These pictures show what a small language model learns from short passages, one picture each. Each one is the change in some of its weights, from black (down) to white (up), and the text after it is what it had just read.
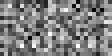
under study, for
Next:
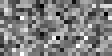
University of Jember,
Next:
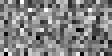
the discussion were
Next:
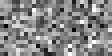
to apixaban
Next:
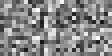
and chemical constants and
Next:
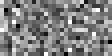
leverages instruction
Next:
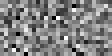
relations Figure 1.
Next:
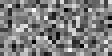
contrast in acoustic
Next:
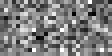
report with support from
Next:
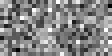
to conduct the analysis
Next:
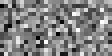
those are considered for the
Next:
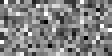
Potential Index
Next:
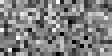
cultures through the
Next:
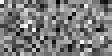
institutions as a structure that
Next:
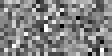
solid waste collection and
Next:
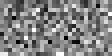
[44], emotional
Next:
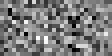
This estimator is
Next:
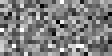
special attention to the
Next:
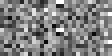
level of educational standards,
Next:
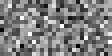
provided in printed output
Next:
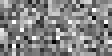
access to clean
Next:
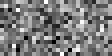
Medical College
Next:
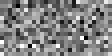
Figure 7 we show an
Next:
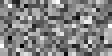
term frequency-inverse
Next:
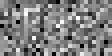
2 or more per
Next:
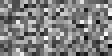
can be distinguished
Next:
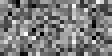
It was considered a
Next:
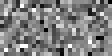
was chosen to
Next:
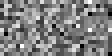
talking about when
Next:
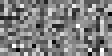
in the year 2016 and
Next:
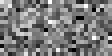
addressed in the literature
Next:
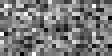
death. These
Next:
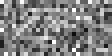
the involvement of
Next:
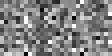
Israel Center
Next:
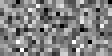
Sample size -
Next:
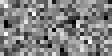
DI ROMA
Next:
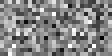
an equal chance of
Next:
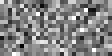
groups of six female
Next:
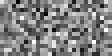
followed for generations.
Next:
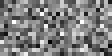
Border Force is
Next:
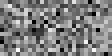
An excessive increase
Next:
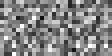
the wild population,
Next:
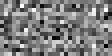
was pulled into
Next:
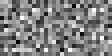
to access digitalisation is
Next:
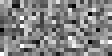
account for 40 per cent
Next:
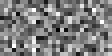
on bail pending
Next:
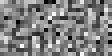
of the crust,
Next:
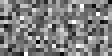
to India in
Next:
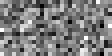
become more essential, the
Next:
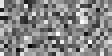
Light Brown
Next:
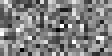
sufficient similarity conditions
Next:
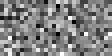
in the construction of
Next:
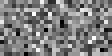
Dutch part of
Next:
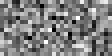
choosing a
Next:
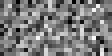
devices and as such
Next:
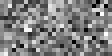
independence on primary
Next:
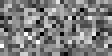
eleven questions
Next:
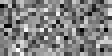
those around them will
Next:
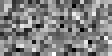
further adjusting the
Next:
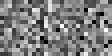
and translator
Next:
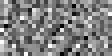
to the parish,
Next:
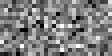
or very close to
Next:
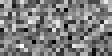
the one estimated by a
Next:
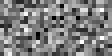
because of their social
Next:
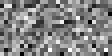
avian species were
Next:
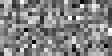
the minimum time. -
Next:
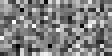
No. (IEC
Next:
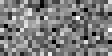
respondents by the researcher
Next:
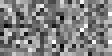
duct longer
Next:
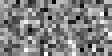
WM diffusion
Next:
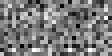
disorder. In this
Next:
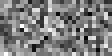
and efficacy.
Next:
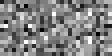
acetate as
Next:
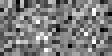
indicate that there is
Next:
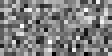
mild in 47
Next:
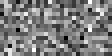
also be different. This
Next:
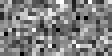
gear. As per
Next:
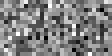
elements. Faces of
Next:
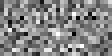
samples are used to evaluate
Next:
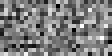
in this paper as the
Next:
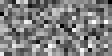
In the present study,
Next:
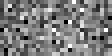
since it readily
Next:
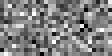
absorption bands due
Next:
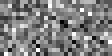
constraints on Dark
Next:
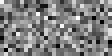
prepared by swelling
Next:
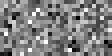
Physique et
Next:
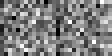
that human beings are
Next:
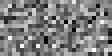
elaboration of this
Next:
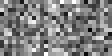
non-farm income
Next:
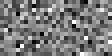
with strong motivation among
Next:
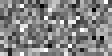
benefits of HPC learning
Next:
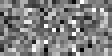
How often is it
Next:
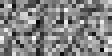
a foreign language
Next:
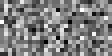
*Ecology and
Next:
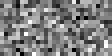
this paper. In the
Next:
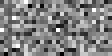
II 7 days 5 days
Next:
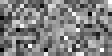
availability upon
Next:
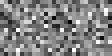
Adnan Al
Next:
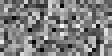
approach their development and
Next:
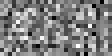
do, to keep
